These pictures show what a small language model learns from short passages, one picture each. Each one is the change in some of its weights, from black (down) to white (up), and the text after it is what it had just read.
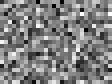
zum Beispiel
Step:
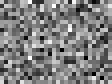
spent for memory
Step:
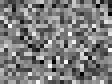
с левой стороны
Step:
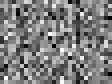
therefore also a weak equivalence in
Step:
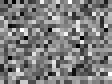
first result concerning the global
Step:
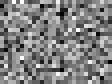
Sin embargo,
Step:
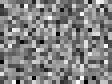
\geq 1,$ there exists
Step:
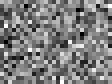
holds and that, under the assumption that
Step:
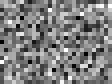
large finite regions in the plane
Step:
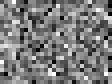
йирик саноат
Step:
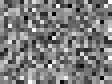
nach (rot)
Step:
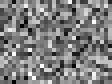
be used instead of the above
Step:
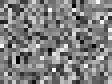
dual counterpart: the image
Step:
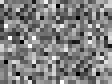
$x_i$ and
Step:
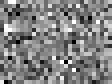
best performance at
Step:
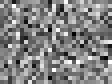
can now state the main theorem of the
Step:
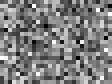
number of MC points increases.
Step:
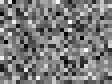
of the standard normal distribution.}}
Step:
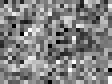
ҳолда олинган
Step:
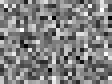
a self-adjoint element of
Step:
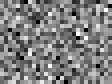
по направлениям
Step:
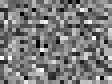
a framing of $Q$,
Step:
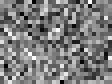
slows down as the number
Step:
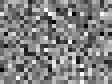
the Gabber-Kac Theorem
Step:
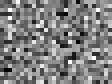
(a) In order to prove that
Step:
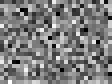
the level replacement of
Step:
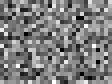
constraint enforces that
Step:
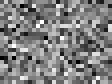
limitam a translação
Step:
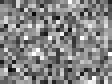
nos estúdios da
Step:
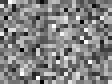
inferencial [8].
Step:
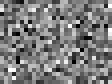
or non-negative sectional curvature
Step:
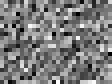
mahkama boshlig'i
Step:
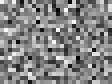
by the ECMWF for
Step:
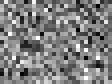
Ф., Шукуров
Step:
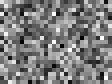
is free of finite rank
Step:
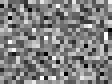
a stable vector bundle with $F
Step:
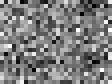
Trans. R. Soc.
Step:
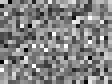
$j$. \3 \noindent
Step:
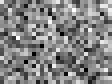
all $Z_i$ and
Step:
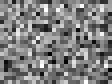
possível, os fatores que
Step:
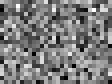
and we identify the two
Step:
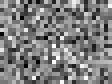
An investigation into the
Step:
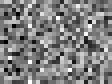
nivel comunitario. La
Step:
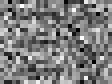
qila olishi va inson bilan
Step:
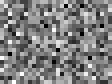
tangent bundle $TM$ with
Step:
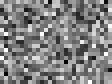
trace formula} is a
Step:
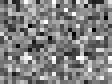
baik tentang peran
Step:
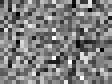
shu o'quv
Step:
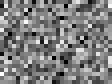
q <2$, be a unique solution
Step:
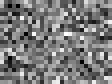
motivasyonun en
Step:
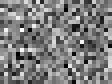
regularized optimal mass transport
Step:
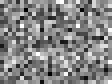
{\gdef \secno
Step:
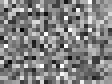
University, Changsha,
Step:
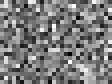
split extension; we assume then
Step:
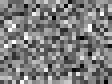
have $p$ as an inner
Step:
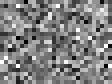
вершин графа
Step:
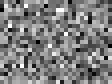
finitud del ser humano
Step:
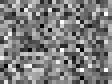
dynamic control algorithm and the
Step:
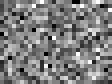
$\kappa$, we contradict our assumption
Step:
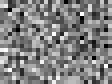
results to periodic solutions is an open
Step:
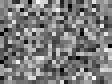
elementary calculations we get:
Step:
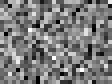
цільового рівня
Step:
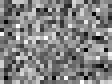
minimizar los riesgos
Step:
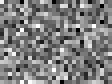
Dit dashboard
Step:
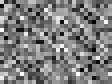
Любарский М.
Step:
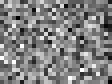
contradiction. QED. \smallskip
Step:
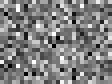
and coisometric, hence
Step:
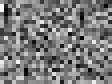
como mecanismo para lidar
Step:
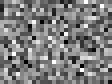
Consider the economic system with
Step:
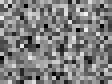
surface $Y'\cong\mathbb
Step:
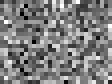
still attracts interest of
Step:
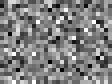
is an abuse of
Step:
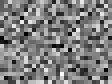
that once we remove
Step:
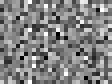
ds \right) \\ &\leq
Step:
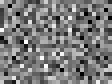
of the trivial and free actions
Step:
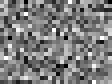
il 1 erv roça c
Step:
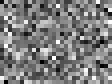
upoznaje sa
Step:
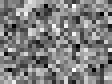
bilimini doimiy
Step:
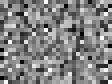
action $\widetilde\beta$ on the
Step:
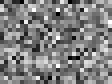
its one dimensional formulation, the
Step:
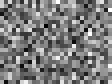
z) \] and the
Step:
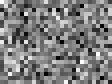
of $L$ of {\it
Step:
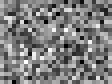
akad wajib
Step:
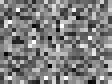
$S$ and $T$ are
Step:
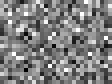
придаст нежность
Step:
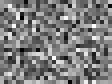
olam, epik
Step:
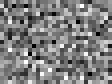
domenga yo'naltirilgan
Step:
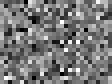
из современности или
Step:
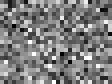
Bemorlarning yosh
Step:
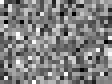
times a year
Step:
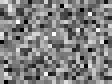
First the unit-normal
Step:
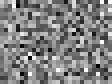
to higher order cases? This is
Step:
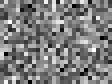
B$ in the case of
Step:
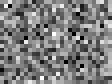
a group $G$ into
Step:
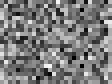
given state. This optimization can be
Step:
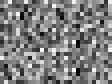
a generalization of the
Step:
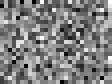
n$. It remains to prove that
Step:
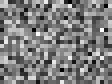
was found in group 2 using in this
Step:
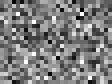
implementing Asthma
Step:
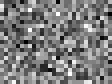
Sonuç olarak
